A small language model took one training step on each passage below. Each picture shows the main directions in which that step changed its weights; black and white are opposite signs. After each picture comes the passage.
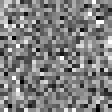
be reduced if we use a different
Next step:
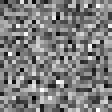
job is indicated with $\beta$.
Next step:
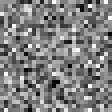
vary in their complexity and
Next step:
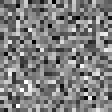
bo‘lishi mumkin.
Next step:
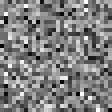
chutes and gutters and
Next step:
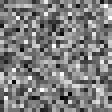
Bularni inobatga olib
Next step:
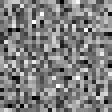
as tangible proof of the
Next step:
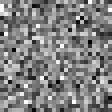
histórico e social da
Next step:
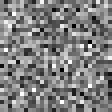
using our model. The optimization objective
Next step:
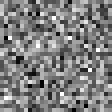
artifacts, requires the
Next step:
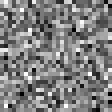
measures. There are over one
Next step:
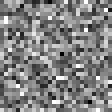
parameter and overtaking success
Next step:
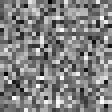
на непримиримость
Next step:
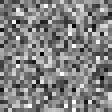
tarea a otros actores
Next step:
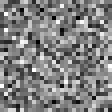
a powierzchniami
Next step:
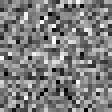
topshirilgan ishni
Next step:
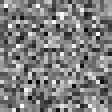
adabiyoti durdonalari;
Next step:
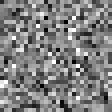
pouco importasse, seria
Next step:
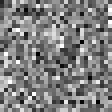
\nh{centers} (see
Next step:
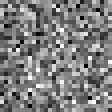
mechanically intact. We have
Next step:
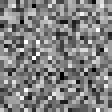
their relationship, $I'
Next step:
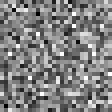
Infrared Background}
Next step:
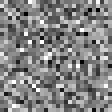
à não discriminação;
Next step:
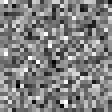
means of the map, follow ones
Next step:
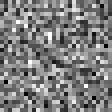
parameters, but it moves the
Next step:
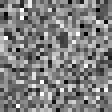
use traditional software
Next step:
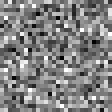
toping. Bunda $a =
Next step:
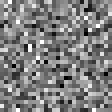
opening of a CFIDW
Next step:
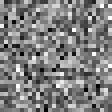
to only minor alterations of the
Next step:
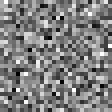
Rydberg atom number. In
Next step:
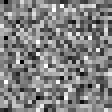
of a tropical cyclone.
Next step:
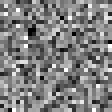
independent tubes to an
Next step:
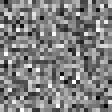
of the more powerful but more
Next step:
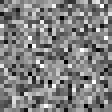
different types of diamonds have
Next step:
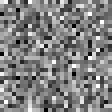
tosh otarlar va"
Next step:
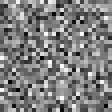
review of the theoretical
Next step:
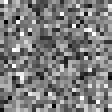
of Zeeman splitting on
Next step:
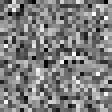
nashr qilingan va
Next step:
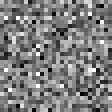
ishlar vazirligi
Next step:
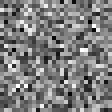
both chart types. We then
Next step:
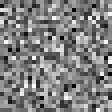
wordt onderkend.
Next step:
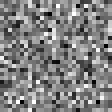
{\it et al.} that the latter
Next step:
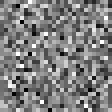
ishlanmalar doirasini
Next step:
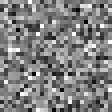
Dynamics (MOND)
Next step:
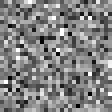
aynan shu ulkan
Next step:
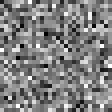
likely the HE21 mode,
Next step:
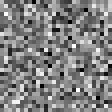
M, \Delta$), we obtain,
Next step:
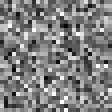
es riquísima y
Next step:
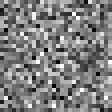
the example of Khosiat
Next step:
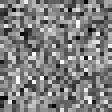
compare with observations. Lastly,
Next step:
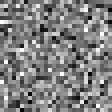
a Poincar\'e
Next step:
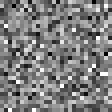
yangi metodologiyasini
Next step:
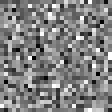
terms of temperature and magnetic
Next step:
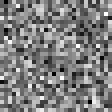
rotate. Then the net
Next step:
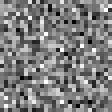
45 minutos en las clases de
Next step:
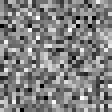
each node are summed and
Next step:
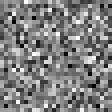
Matthews, G., &
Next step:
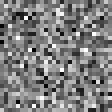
S. Bo'rievlar esa
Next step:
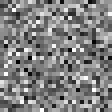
unaltered model's. To
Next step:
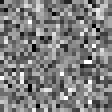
analysis manual for using the latest
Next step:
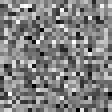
the liquid structure. This
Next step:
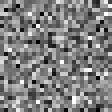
cancer. *Dis Colon
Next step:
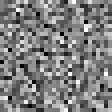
los 42. MARTÍN
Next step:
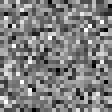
ekip, organizasyon
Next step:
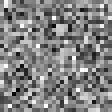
get the transformation equations for each
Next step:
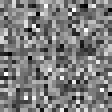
en cada contexto profesional
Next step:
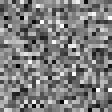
ob'yektlarni qurish
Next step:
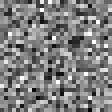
деятельностью придает
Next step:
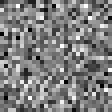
V. A influência da
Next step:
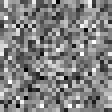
modes or ingredients should
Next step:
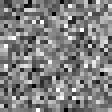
level of confidence lower than
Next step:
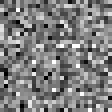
- Duman, İ.,
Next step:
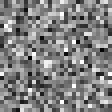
critical point in heavy
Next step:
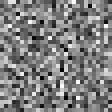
дар бар мегирад.
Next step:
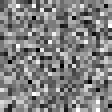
постоянно приучить
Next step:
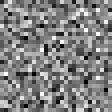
предприниматель может
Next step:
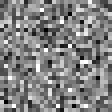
limitation. In evaluation, we used
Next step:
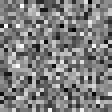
fuqarolik jamiyati
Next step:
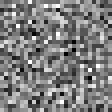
dark clouds really do
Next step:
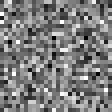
the HOD framework.
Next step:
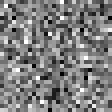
$c$-function is, \be
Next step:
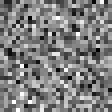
as optical tweezers. This
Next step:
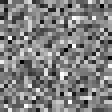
shown that such exposures are enough
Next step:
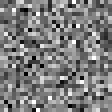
has allowed the observation of
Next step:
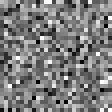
blood sugar.}\\
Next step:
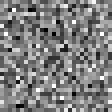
fractional uncertainties for
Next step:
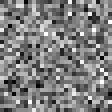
frente a las reiteradas
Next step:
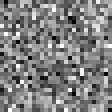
of a single terrane affected
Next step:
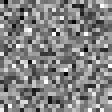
for $g(a)$} For the
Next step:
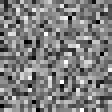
6 arc seconds radius
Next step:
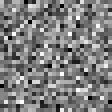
projector are initialized from
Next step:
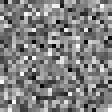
$n_s \times n_s$
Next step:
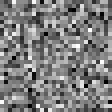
fondamentali per garantire
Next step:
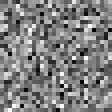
и крутящие
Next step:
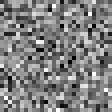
likely falls off
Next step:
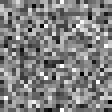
e inversión temporal No
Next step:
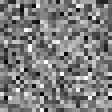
kechadi. So'nggi
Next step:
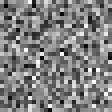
buenas prácticas en el
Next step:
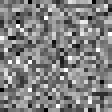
yang dapat membangun
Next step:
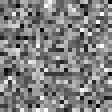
el Bajo Barroco y en
